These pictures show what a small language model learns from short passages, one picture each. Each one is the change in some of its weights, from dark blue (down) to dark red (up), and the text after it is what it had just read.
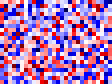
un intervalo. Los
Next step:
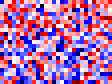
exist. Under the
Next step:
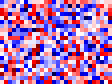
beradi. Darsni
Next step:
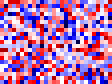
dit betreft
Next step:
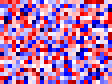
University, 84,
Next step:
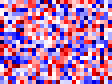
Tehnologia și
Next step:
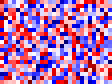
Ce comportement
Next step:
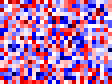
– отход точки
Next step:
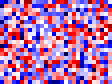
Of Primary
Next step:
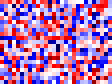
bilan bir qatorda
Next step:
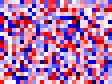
в Україні мають
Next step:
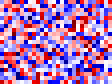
раислигида ўтган
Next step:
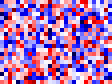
made of the information
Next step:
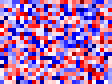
behavior among
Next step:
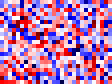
можно говорить о
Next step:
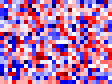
parvarish qilish uchun
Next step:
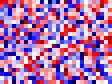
para o retorno às
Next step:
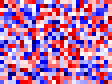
80er Jahren
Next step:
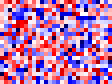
la mente y qué es
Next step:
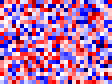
que atrasam o
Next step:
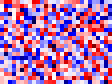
F, Voichki
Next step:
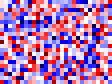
filósofo da
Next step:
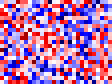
en todo el norte
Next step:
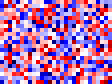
ijtimoiy muhofaza etish
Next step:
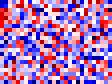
o proyectos de
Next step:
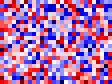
Risco Comunicação
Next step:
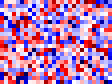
в порівнянні
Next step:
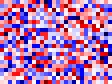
revisão. A
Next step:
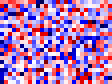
caminos que le
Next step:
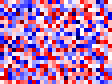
oshirish va ta'lim
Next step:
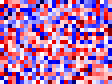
experimental Los
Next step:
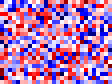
and achieving
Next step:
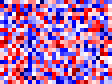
é faticidade; é
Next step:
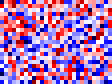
ensayos de 30
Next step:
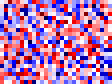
na rede nacional de
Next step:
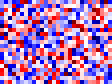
costurilor de
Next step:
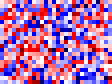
que lo mueve a
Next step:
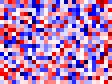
la transmission et la
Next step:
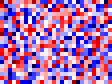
Davies J.
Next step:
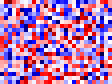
VOLK always
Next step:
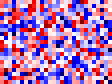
60% пахта
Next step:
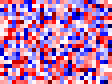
ta’lim, jamiyat
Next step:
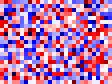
de revêtement
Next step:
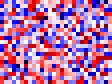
investigar la producción
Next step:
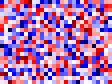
виборчого процесу
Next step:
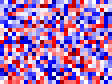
bersa, talabalar
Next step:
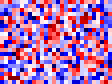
відірвано від
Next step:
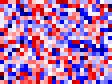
B., Rosvall,
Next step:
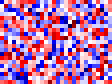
– европа
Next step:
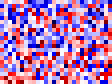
evolução recente do
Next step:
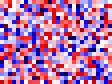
va ularning zarurligi
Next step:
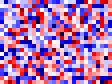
la red semántica
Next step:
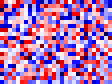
cuales se estimó la
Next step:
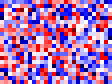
as perguntas pares
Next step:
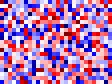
muhimligi va oila
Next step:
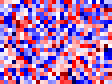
К-во зерен
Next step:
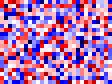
la aplicación es un
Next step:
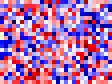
Pavenski K.
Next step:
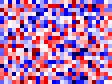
observar que uma
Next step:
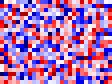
Derin solunum ve
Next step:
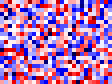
and methodological
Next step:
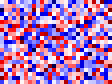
1: produk sambal
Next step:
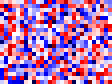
A Never Ending
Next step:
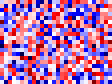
função de dois marcos
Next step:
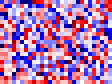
пути решения
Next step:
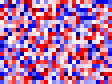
dilakukan secara
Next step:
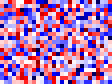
25 alunos. Em
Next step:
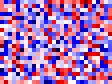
de grande saison
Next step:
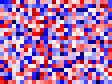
of results showed
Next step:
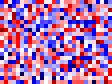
(axe droit)
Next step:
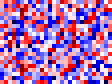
destiné à durer
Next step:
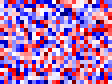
“CFB”, los
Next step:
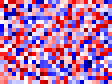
la sociedad civil
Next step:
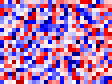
*Fourth North
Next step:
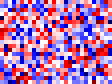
ст. естетика
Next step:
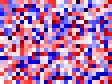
изменяются в
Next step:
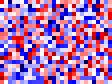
meio ambiente e
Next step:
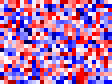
v. United
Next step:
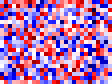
debe estar presente en
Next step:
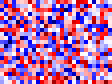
Porquê? 15.
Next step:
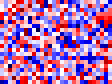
asar mavzusi
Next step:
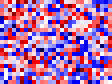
uygulanan 7
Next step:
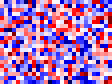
tabiiy kamayish
